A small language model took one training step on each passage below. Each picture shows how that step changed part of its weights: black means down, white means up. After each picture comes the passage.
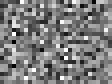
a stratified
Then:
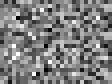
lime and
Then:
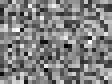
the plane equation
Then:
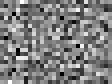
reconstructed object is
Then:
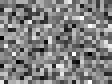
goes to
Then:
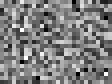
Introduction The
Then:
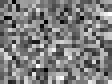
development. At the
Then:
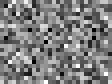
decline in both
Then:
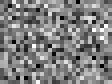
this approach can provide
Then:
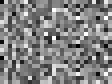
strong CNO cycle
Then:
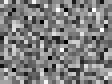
the skew symmetric
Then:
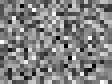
of pathogens
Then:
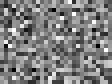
imposed by the
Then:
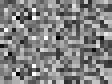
and the operation of
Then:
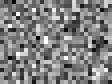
S, and other
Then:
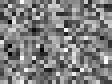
in a function
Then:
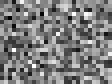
the transaction.
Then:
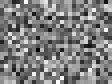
we assume a flat
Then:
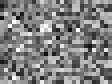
that variability could account
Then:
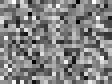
parameter $p$
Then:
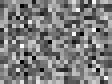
conjunction with
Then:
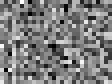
\nonumber \\ &&
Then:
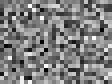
the system.
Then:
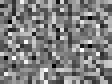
has a monitor
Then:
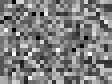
plane. This mode
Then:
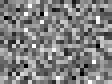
interface. It is
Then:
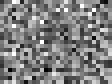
free swell index
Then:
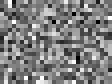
the purchasing
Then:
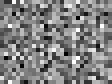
researchers had worked
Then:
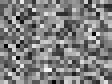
for promoting effective
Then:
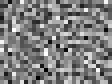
a number of matrix
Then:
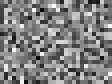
that the random
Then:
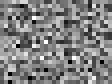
tradition and
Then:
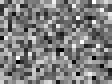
our calculations to the
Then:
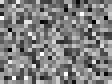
of Gen Z in
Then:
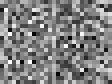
knowledge of the input
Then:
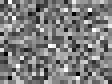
cart regulates
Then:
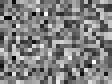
inspection. The
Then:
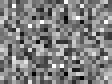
order PP +
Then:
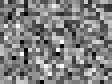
relatively small field,
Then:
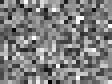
(although some
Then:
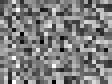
rotation measurement. Both
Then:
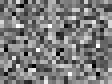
to dotted lines
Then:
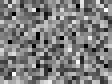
melt flow in
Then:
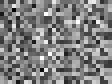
than when they are
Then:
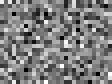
operator proceeds
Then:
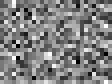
such as bulge
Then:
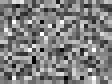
increasingly important in
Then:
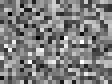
between the MD
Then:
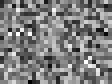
frequency of 55
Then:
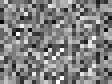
we assess the performance
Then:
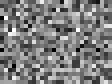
that achieve the maximum
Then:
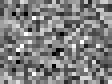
alternative approach to account
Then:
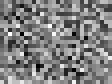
due to the high
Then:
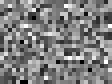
the I-V
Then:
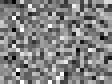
pulses, and
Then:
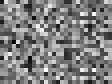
will also contribute to
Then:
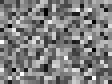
favorable balance
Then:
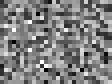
other components in an
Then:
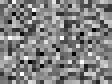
of any intrusion
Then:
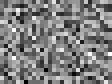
designs for mixture
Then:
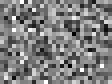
for dissolution
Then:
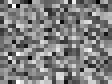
security challenges;
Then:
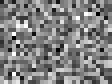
species, when more
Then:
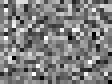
It is interesting to
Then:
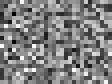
defining a
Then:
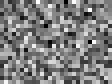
the other hand,
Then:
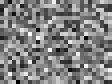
our understanding of the
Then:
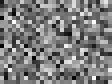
also seen in real
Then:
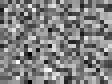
the treatment of various
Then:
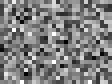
since the publication
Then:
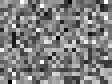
q'$ as seen
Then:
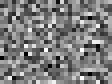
has longer wave length
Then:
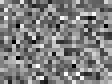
can be expressed as
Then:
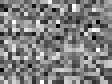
found that QCD
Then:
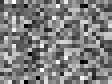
local anomalies caused
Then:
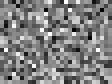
of cracks
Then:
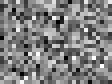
here, this gives
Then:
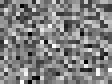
with extra flat
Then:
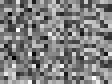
between B and
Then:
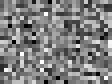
expectation values involving an
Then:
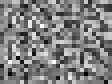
columns describing the
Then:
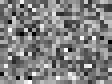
of a binary system
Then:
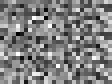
patient response to
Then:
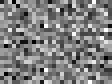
method signatures.
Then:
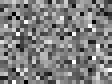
solutions exist for both
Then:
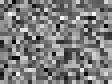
can estimate a more
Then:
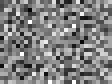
contribute to the effective
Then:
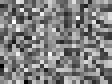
to an app that
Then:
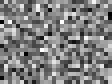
the tunable parameters
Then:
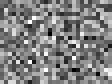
part of the requirements
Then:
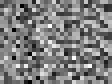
with improved electronics
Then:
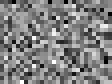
in the proposed networks
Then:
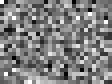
Fold MAD
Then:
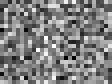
the same time these
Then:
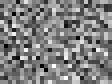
measured in a single
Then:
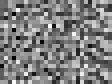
simulations. The central
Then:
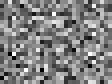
network. If the
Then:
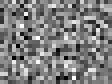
about the next steps
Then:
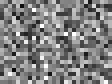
of proposed ML based
